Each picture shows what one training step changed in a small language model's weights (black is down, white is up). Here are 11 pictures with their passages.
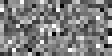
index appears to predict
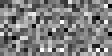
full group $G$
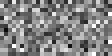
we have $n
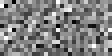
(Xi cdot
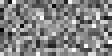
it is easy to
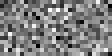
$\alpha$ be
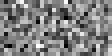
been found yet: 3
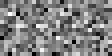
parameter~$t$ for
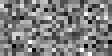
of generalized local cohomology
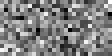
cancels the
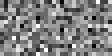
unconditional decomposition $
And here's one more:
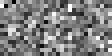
(being differentiable
